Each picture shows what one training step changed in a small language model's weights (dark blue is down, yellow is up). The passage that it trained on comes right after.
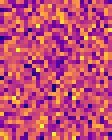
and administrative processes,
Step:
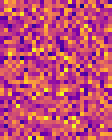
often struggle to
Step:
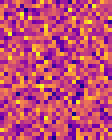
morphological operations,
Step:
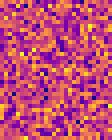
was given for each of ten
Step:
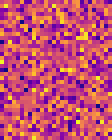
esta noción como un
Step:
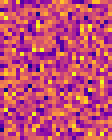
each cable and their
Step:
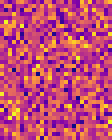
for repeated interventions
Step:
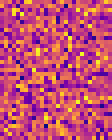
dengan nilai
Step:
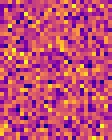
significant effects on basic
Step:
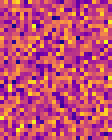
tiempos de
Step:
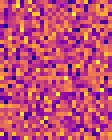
Ahmed will visit
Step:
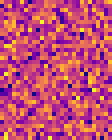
a brief review of the
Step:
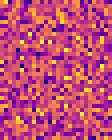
на новый
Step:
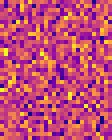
IoT attacks
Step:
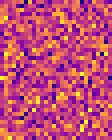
function. Uzbek classical
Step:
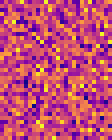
2, cycling,
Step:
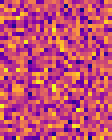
Online Education.
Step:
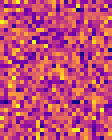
pregnant women.
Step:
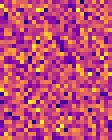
row, whenever
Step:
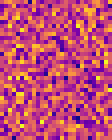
del enfoque de
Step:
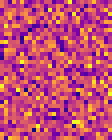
be the results of one of
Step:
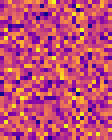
aytilgan bola
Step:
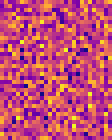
resilience required for
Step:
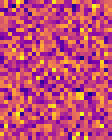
thinking process. In
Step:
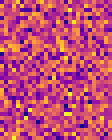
і підтвердження
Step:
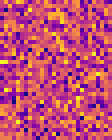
between January
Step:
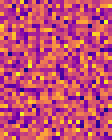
dizem entender por
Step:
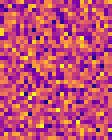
on the world; it is
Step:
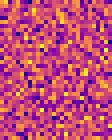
на модель А.
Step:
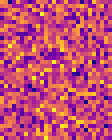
affection and engagement from
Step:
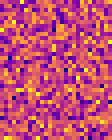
the cherub, are
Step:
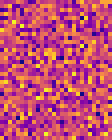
by the ponds and
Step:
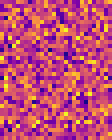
learning but also to identify
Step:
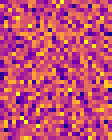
want to spend more
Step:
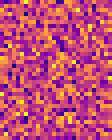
solutions is essential for
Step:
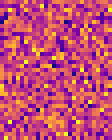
Analysed documents
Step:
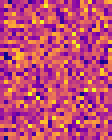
not been able to
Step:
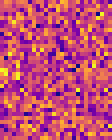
cancer patients still
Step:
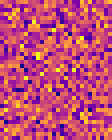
interventions on innovation and
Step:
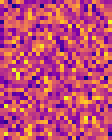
paper using a simple
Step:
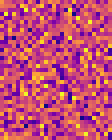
administra a relação da
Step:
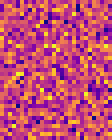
de natură
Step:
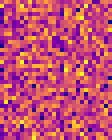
sababi madaniy
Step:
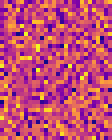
very common and below EU
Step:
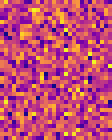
и внешней
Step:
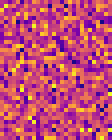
en día, que
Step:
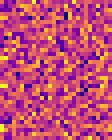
eleje óta
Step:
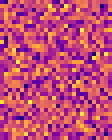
1.1 List of
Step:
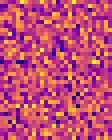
recent technologies has made
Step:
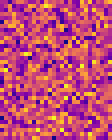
to be more often observed in
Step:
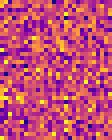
РФ пункта
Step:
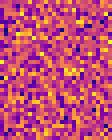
Di Rsud
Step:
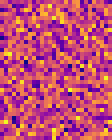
and post-test was
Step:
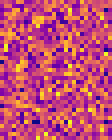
scientific articles and
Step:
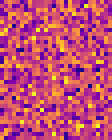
антигена и
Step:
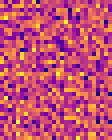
vista del lector que
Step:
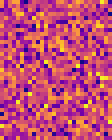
(Holben et
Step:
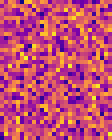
à la somme des
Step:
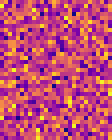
creaciones de Manolo
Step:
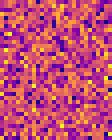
elevada em diferentes
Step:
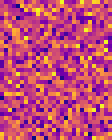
d'une attention
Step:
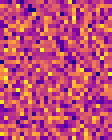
flat, almost
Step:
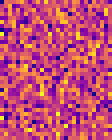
X 3 SMA
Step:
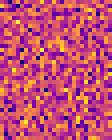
helfen, regionale
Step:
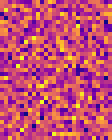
та методи. У
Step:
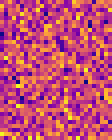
lungsod sa
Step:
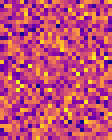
and Anjum,
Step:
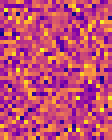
best seen on
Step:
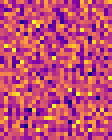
availability of instruction
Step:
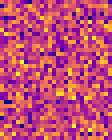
contrôle et quels
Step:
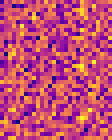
The extreme cases of
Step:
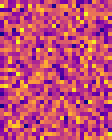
di pengadilan
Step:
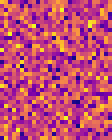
que agreden a los
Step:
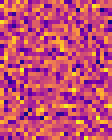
them. References
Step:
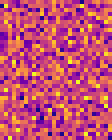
línea de
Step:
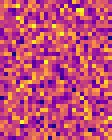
olingan foyda
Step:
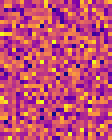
um ponto de
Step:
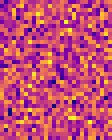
or impeding or
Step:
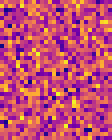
zobaczyć na
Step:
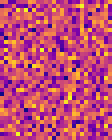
as disciplinas
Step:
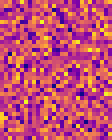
por um conjunto
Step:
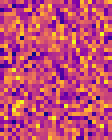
and obesity in developed
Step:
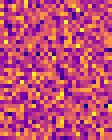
dementia is due to
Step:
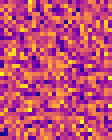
indicated the single
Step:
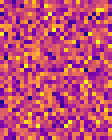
sanoat namunasi
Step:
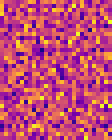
de Aprendizagem
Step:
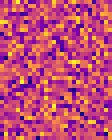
interaction. These four
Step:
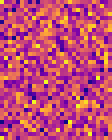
e a elaboração do
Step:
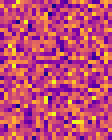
the possible case studies Research data
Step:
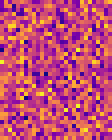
recorded at the
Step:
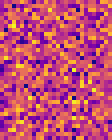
Materials high performance
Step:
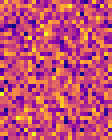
turli xildagi
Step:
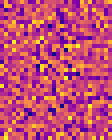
predicted value of the
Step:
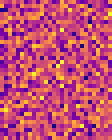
Walia GK,
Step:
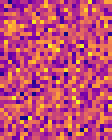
not appear on
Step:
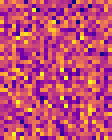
considère que «
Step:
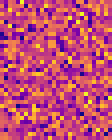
in Ghana. There
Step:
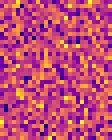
food safety
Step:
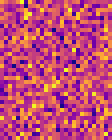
infisirlanishi va
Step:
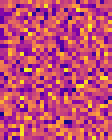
are Barbaloin
